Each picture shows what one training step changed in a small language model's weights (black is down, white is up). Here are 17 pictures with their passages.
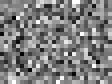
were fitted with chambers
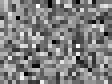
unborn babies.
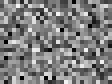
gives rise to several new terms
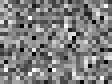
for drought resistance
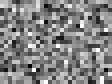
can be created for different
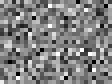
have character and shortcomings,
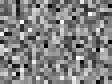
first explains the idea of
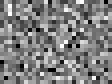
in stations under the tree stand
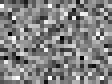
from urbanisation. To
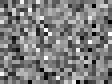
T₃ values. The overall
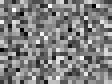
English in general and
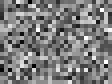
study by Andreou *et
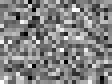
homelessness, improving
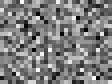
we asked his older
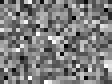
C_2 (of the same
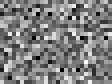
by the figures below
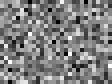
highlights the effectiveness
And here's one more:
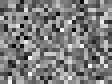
a red coloration with
